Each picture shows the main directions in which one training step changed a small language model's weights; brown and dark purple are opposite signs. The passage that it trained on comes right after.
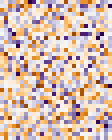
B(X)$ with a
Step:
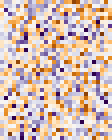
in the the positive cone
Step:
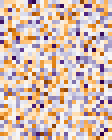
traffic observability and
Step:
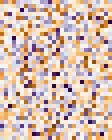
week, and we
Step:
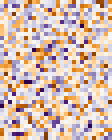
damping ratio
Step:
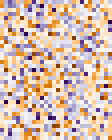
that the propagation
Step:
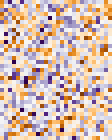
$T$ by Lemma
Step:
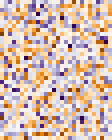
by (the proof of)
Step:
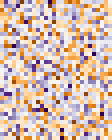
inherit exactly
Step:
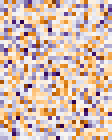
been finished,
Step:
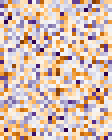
Theorem \ref{G}
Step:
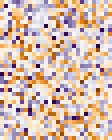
still holds, as
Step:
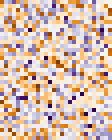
finite symmetric subsets
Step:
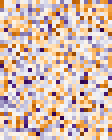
and developed
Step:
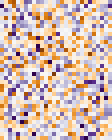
derive a covering
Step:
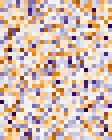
of the braid group
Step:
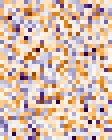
cohomology. We will
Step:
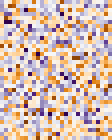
the anticanonical
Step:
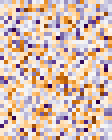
a solid torus
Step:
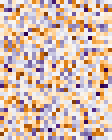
that simultaneous
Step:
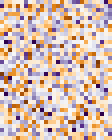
with the help, as
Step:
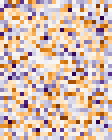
\alpha$ we also
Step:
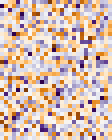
written as \[
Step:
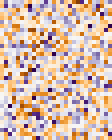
use of the fact that the
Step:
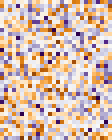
and only if it is
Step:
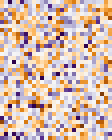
$ V $ indexed by
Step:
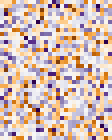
no conflict
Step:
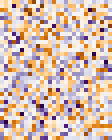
an analogy of the
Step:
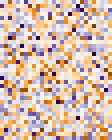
pressure to increase
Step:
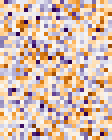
partial and generalized
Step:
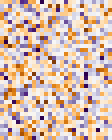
Here, we list
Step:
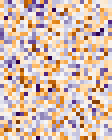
that cut out the set
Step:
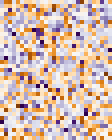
such that $1\leq
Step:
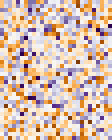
of negative degree. In
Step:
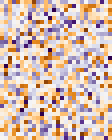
Examples later
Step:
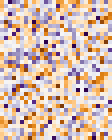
constant. The set of
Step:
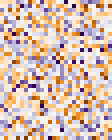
BLA of model order
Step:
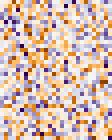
the focus of this
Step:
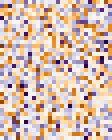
test function $f$.
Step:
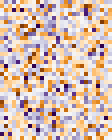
chaining method, gives
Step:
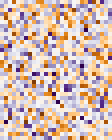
same time we correct
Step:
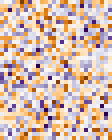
We still have the
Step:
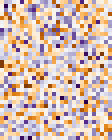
might be found in
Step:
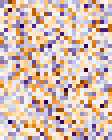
uniquely determined and the
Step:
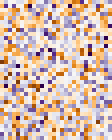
use to compute their local
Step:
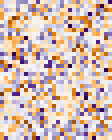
\endxy \ee
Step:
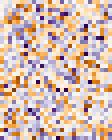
expensive to
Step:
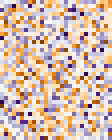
X$ if for every open
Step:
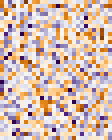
standard $\Rpp$
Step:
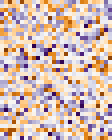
$W \cup_\phi
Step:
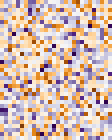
of $\alpha$ and
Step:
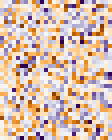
{\bf Proof.} We
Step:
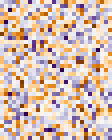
We thank Oscar
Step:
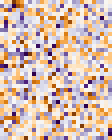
edges connecting
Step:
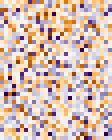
The convergence rate,
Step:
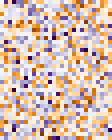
component of $q$
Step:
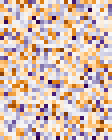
General info
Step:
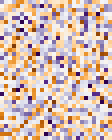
\end{equation} see
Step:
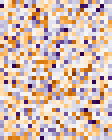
zero, which would
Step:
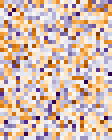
function $u$ in
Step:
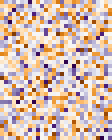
case, the phase
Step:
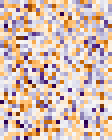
into two classes:
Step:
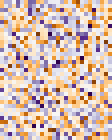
of $G$ such that
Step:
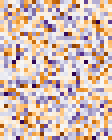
k$. The set of
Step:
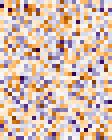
on p.20 of
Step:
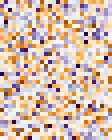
On the other hand,
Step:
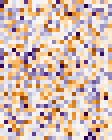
constraints. For a
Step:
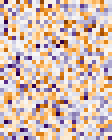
Order Theory of
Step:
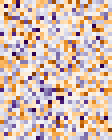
omitted in
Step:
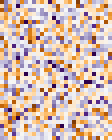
of finiteness of
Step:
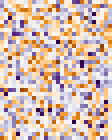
self--dual plane
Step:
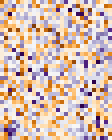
: B_\omega \to
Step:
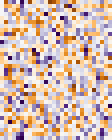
Lax Logic
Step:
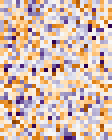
of classical \\ solutions
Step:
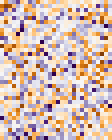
\sum_{y \in
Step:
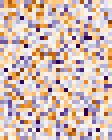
that the affine curve
